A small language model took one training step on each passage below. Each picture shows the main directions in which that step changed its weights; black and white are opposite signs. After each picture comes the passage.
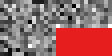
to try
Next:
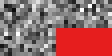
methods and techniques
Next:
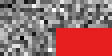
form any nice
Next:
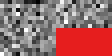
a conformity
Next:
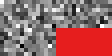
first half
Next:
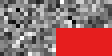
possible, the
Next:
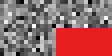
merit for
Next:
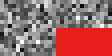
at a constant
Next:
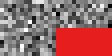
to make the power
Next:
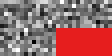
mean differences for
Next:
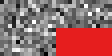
devoted to
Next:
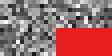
separator from
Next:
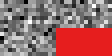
outputs The
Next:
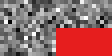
performance and product
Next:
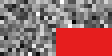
analysis, and were
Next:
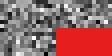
of PB include
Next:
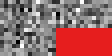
and the use of
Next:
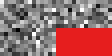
distinct and
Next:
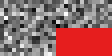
tenants of
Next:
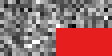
and shows good
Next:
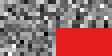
could be exploited
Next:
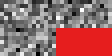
data presentation and
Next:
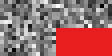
in the reference
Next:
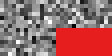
are utilized
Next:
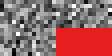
Q_G the
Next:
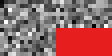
example, if
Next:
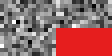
According to
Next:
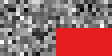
- educational technology
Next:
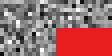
mean value is
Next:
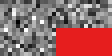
the qualities
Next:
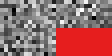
air services,
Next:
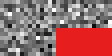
spectrum of
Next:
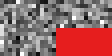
concern that
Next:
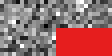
(IV). The
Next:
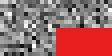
heat for
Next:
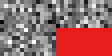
and overall
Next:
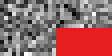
social crises
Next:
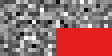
might achieve
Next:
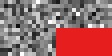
and production in
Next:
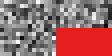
support vector
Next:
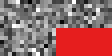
widely used
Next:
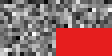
stability in
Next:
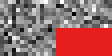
that, the quality
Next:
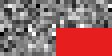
his or her
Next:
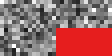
over time,
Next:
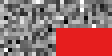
requirements become
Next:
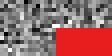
Sverup et
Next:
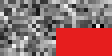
funds are
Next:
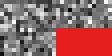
pattern each month
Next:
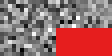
standards have been
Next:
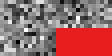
developing the
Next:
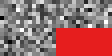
is longer than
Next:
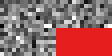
Selected from
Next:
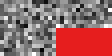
between them. The
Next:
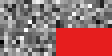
to use new
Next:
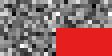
ability to
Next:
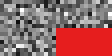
– to lose
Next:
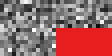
over sharp
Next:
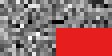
of total serum
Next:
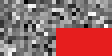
the Th17 cell
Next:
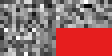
by using an
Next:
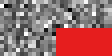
Design variables
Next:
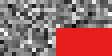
though just
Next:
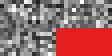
forms of
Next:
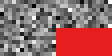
DNA was
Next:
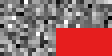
scheme for
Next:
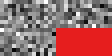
from recent
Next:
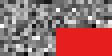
differences between the
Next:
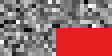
We call
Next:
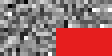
management of electric
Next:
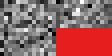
demonstrate how
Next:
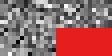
of the obtained
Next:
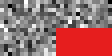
et al.
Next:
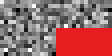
kept in
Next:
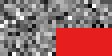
4 suggests that
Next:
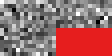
particular case, because
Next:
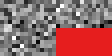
solvent effect
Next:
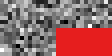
of green
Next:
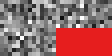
for the average
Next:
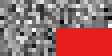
is a practical
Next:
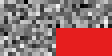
useful supplement
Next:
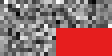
pore size distribution
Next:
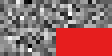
coded in
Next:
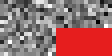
of the model.
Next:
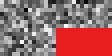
did not do
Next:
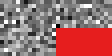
In this paper,
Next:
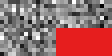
for cooling
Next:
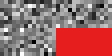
the resultant form
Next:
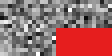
sex ratio
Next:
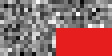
and reduction in
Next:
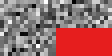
report understand that work
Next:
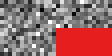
with. In this
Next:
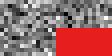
business entities
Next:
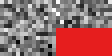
strata of
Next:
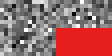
to remove the
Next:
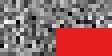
This framework was developed
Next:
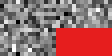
As listed
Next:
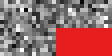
and of the surface
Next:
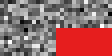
make regulation of
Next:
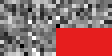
for local products
